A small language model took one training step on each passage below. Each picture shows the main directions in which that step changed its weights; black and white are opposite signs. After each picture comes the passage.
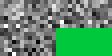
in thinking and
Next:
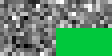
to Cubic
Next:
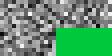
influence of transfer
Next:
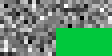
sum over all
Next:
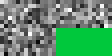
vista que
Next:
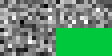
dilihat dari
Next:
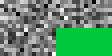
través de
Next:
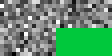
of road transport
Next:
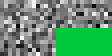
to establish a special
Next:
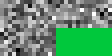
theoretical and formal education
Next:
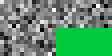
no reservation in
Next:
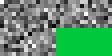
Book of
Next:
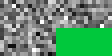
others, even
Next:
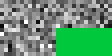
the crisis management
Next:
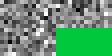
is recognized as
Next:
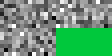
closed reconstruction
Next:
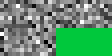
als soms
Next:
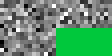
- Transparent
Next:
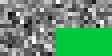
universal features in
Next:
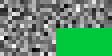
preparation, and corresponding
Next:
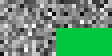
sample (see the
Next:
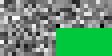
due to the vertical
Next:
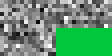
the average difference between
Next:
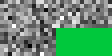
DE CASO
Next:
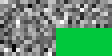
your opinion,
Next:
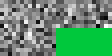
the relationship between the
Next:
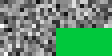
data of various
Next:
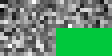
considerable research
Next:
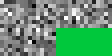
have $\sim
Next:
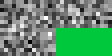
we combine a
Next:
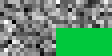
responsável por
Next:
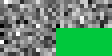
accuracy of the
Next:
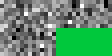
light quarks towards
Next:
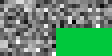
2b, right
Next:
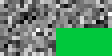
desafios e
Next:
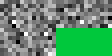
uchun chegara
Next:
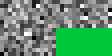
oft mit den
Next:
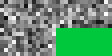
blood velocity and
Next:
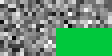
conservation and
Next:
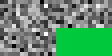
o estudo,
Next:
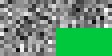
but also as
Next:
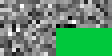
a sharp
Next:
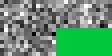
and the reduction of
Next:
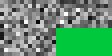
the context of
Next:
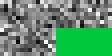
sosyal kabul
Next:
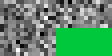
tools to evaluate
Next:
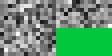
choice of using
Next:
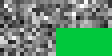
Notebook 1 The
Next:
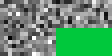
will necessarily appear
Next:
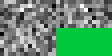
type of molecules used
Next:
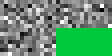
theorem. To
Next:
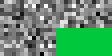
from healthcare to
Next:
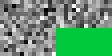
"Do you
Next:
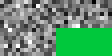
of S we now
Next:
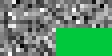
\nabla \times
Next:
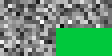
formulation for background
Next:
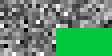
the assessment results in
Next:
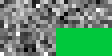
of the book
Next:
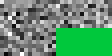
e consumo de
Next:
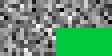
qch a
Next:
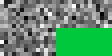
distance between the
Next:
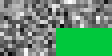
in waste management
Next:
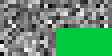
determine the conformal
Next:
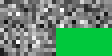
will place greater
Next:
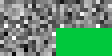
in the LQ
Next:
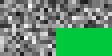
offers fundamental information
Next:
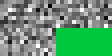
The radio source
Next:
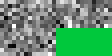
energy can be
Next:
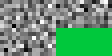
one step in this
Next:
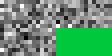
a wavelet
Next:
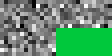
to the resonant
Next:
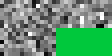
of the use of
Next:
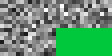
them with the results
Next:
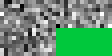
range of the second
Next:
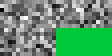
as well as to
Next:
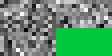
and investments which
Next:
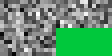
survey of the field
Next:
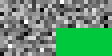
the left. The
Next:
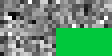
al}, Physica
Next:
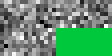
properties of matter in
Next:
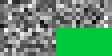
size. In this
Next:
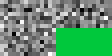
It will be useful
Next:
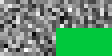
standards in the
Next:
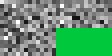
tilda muhim
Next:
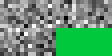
be able to obtain
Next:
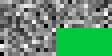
authors reported the constraint
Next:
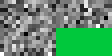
when treatments enter
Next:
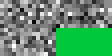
O Serviço
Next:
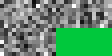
of the dependence of
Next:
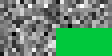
dört yerde
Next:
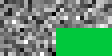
использовать в
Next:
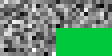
and nonnegative
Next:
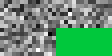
composition and properties is
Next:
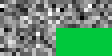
as well as
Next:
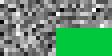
conservation of vacuum
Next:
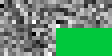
jemu w
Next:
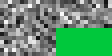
construction of an
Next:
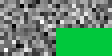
success of this
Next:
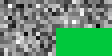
correlation function of the
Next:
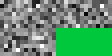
ofício com
